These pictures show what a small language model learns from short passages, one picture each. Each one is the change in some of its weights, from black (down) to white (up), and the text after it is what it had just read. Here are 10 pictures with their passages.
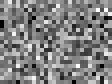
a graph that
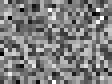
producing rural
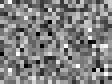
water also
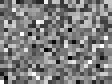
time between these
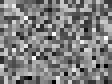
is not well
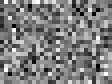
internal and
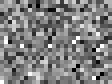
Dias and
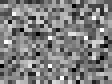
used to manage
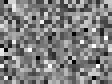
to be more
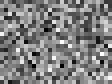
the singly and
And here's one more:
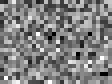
serve as
